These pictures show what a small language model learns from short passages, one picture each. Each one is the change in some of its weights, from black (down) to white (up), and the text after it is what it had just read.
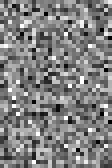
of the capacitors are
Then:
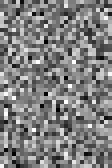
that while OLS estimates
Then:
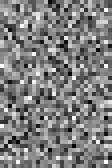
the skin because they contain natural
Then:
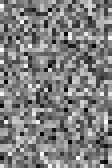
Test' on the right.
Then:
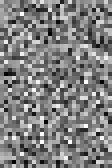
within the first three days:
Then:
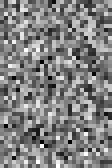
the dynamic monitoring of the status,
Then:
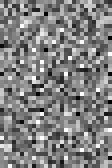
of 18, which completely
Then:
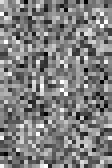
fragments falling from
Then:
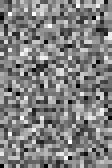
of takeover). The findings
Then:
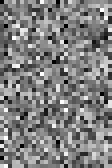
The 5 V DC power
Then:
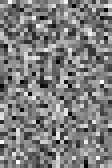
cues and then use visual information
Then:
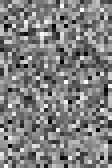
"Interactive TV:
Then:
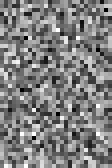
indicative purposes when it
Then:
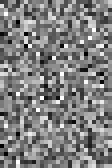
leads to imbalance in
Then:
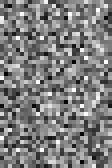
OF WORD ART
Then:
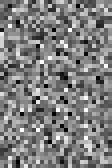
By using integration by part, we
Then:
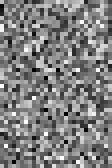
scan micrometer with
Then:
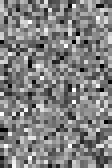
were 2.48 times as compared
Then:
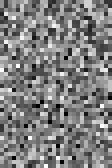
only read to provide additional security for
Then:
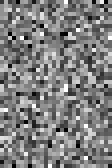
solid having little or no
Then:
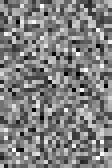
when you share a city with
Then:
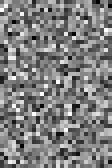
discuss the implementation of this approach as
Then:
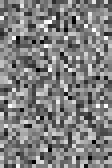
m and can thrive very
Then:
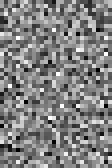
sole diagnostic criterion for
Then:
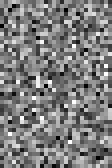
level of these vibrations can
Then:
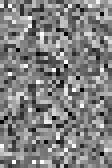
mind and spirit. The
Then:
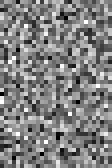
not present in the deterministic solution
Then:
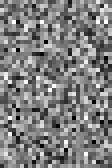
informed consent was obtained from
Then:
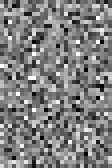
sensitive to exogenous
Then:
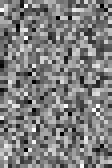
Framework According to this
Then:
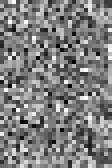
the question of whether the South
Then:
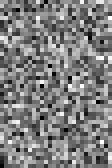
result, their conceptualisations
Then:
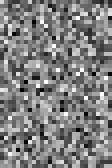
model complex regulatory dynamics
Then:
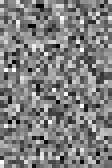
capacity to diminish,
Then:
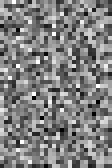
main estimates highlighting changes in
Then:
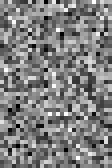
driven by superstitions
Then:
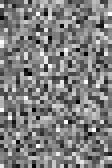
activities. Though they have similar
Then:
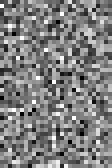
awareness and behavior necessary to make decisions
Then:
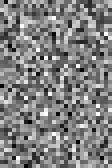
is then available for subsequent
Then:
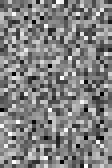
the ECP to provide
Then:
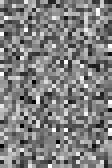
Colon and Rectal
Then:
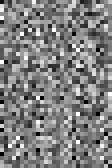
Teething is a natural
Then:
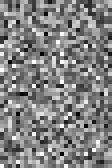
left hand lifting from
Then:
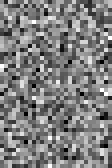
has very small isotope
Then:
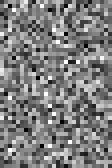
The difference between emergency remote
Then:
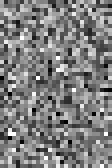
only gives comfort to the
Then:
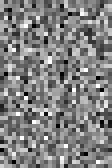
was designed over silicon
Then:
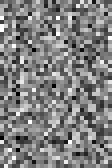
and Dependency Factors
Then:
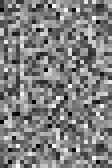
able to receive medications using
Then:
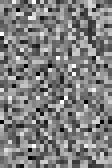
older students demonstrating higher
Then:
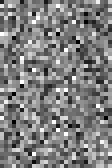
(Lambinon &
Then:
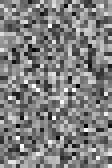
continuous oversaturation of
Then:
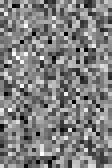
model [1]. In order to
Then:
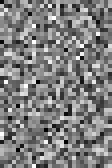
His research interests include the
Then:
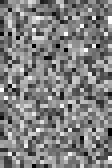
matrix. Smaller
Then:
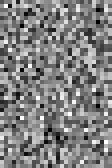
a reflective state, which
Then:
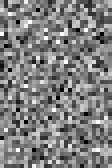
segmentation to remove
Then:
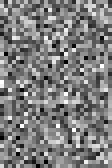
have integrated CRediT
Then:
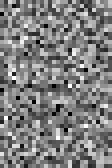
predicts the output of a
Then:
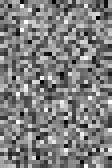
measured values and the stars the
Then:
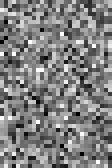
branch starts from the
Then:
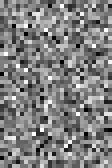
the bulk, which can
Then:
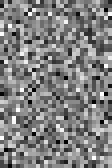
and dramatically modify
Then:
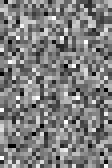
is not conspecific with
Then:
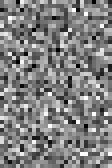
probability of the strictly
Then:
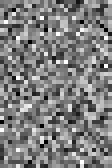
of screws were responsible
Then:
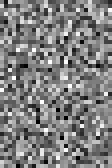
faculty qualification, school
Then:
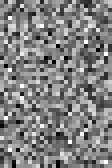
in the intermediate risk group
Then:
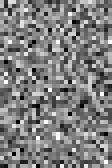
in the geostationary
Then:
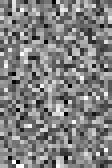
of laws concerning
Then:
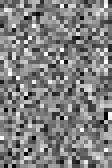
CDS Copernicus
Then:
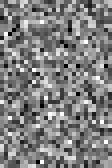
as a tool of exclusion,
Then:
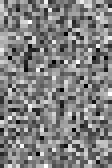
were dried. Obturation
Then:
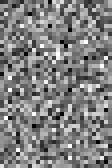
pressure response is of particular concern.
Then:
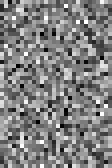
[In Georgian] -
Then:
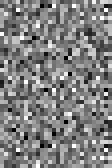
consumed at a controlled
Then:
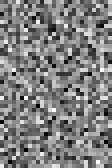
a digital storytelling
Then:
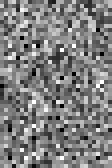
the effects of toxic
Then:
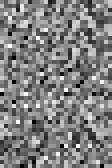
the tenth objects to
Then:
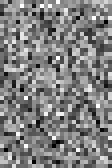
the way information circulates
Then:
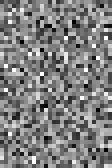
sensory deficits. Figure
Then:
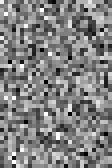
explains the superior capacity
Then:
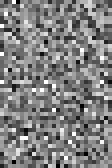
worsening with estimated
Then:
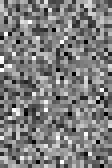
were organized to build a community
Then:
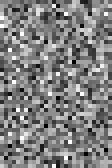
of PD Students generally
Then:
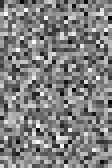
tertiary institutions in Rivers
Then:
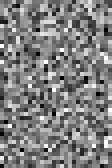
causes "the number and
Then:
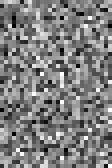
*Proceeding of 2nd
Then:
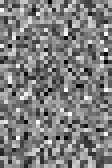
motion, e.g.
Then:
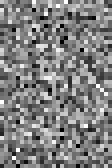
right to become the owner of
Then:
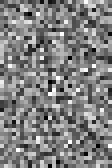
their respective mean duration per
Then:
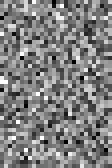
and dry samples, making these
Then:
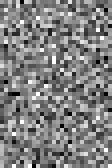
all analyzed samples, both, the
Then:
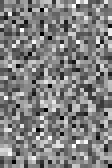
return dua .....
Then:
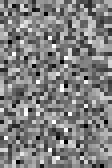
of learning and future learning will be
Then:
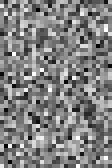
in a topic since we
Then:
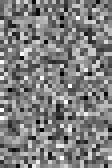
of energy and minerals,
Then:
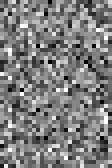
by Turnbull.
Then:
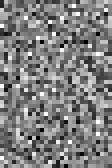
refluxed for 1 or
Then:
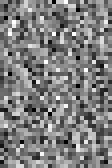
intra ocular pressure was
